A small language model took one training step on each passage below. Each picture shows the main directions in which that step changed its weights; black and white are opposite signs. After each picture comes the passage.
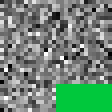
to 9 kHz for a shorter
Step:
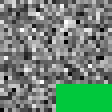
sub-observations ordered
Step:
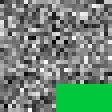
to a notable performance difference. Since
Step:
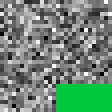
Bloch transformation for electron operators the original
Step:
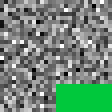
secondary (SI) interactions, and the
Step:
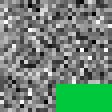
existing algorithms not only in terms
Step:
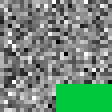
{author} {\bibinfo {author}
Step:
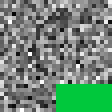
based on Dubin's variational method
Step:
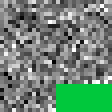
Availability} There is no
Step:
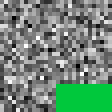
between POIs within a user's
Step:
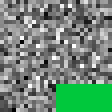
data and simulations, and the theoretical calculations are
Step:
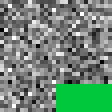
algebra, we obtain the modified version of
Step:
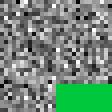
photons while rejecting other
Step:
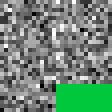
eigenmode spectrum of the free particle coupled
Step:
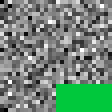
t)\sinh(\lambda t) +
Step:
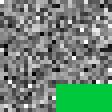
of the training set to be 200, to
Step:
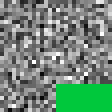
\item $discrete$
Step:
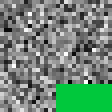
membrane could protect the
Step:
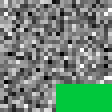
domains and twins – is
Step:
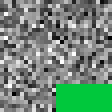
this paper is to investigate the general properties
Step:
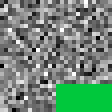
clearly demonstrate the double
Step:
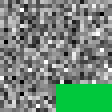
the ambition to build a global
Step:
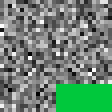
extend to quasi-1D models the
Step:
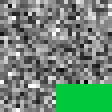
code for 100$\,$k particle
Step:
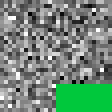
is Lanford's theorem
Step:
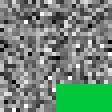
system. The detailed analysis of the mixing
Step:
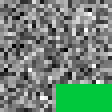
Its computed size is independent of the details
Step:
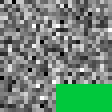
optical depth to Thomson scattering by the
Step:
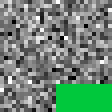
of finite gauge transformations. For each
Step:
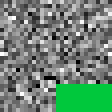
is partially dense. In such
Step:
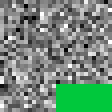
a target of our future investigations. %
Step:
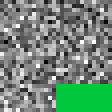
The magnetic field was applied using two pairs of
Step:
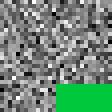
coordinate to polar coordinate. Inset: the
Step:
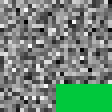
+ v \left[x,
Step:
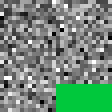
Proportions of Mn ions
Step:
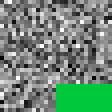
(in general, it is $\pm
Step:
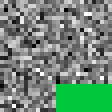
therefore have proof of concept that it
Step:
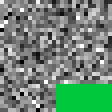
to the different (explosive
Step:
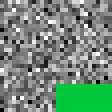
first step of rewriting involves
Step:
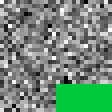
{\bibfield {journal} {\bibinfo
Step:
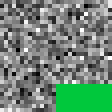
also will play an important role in increasing
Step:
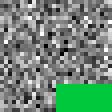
global iteration index, and $T=
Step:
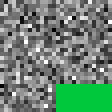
computed families of dark and
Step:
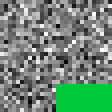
higher frequency bands, such as the
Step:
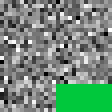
that is cut to unfold
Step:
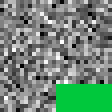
relationship between $\Gamma$ and
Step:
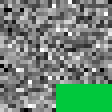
the neutralino, inelastic
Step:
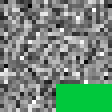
thus an X-ray burst is thought
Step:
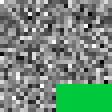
parameters in each of the first,
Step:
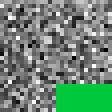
This implies that the walker remains
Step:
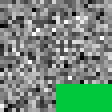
\end{figure} FL directly
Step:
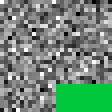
\label{eq:8} \rho
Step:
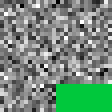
Wan, J. Qin,
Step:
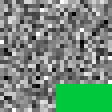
from their SM values could be the first
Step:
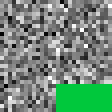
and $h_c$ to get a
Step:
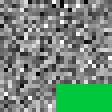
the hot spot model, which is
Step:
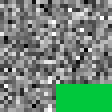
nugget effect and requiring
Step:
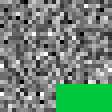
integrate the advantages.
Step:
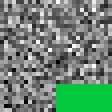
using the Gaussian prior, the bias on the
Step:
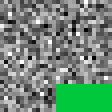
catch cosmic tau and
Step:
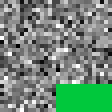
create good quality audio
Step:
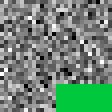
interesting consequence: Starting from an
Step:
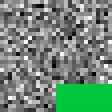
the energy scale in Figure 1d does not
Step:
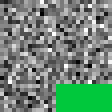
at the Ir $L_3$
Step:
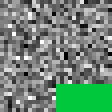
g_\mu^\ast a^\dagger
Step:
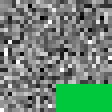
$a=b$, which can be seen
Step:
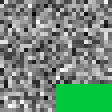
fission barriers.
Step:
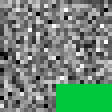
the underlying malicious functionality
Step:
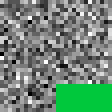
product manifold of positive definite
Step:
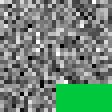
second-order perturbation theory for the
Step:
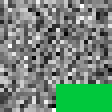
a partial wave decomposition. The partial wave
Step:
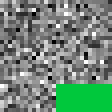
Another objection is that calculations of
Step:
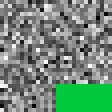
and $\Lambda$ hyperons, using the
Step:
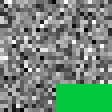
method---we include the expected dependence of the
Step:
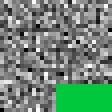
and $[Ox_u =
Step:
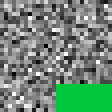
where they confirmed that $1d$
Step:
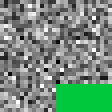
constraints on the symmetry of the hidden
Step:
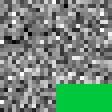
Papers per year & \ \
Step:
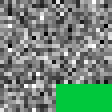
Shaanxi, China}
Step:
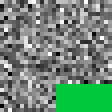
overall increase in cybercrime attacks
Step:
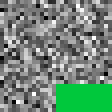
missing label operators and their algebra}
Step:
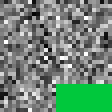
function uncertainties by using a low and
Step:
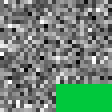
Sec. 3, the results of full
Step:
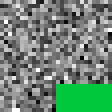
Statistical Signal
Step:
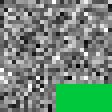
enhancement of the envelope is
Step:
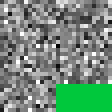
algorithms are hindered by the
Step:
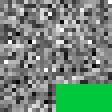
with density-dependent viscosity and
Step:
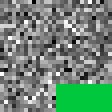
matter in the Universe. In this
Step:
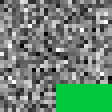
1.0), and column sample by
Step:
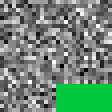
therefore converge, for large enough particle
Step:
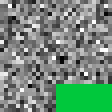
at $\omega = 0$ which
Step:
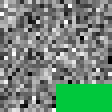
as various tube characteristics. The
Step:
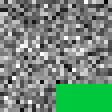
time. For the random bond Ising
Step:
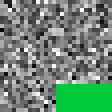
scattering, this leads to an increased
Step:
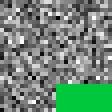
we review the scalar coupled-dipole model
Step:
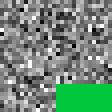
the lattice to the starting point of the
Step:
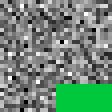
is confirmed when doing a most simple
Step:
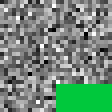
the relay ignore the state information
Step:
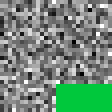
$N$ vertices cannot be
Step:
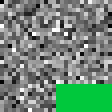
\phi$ to reach the same
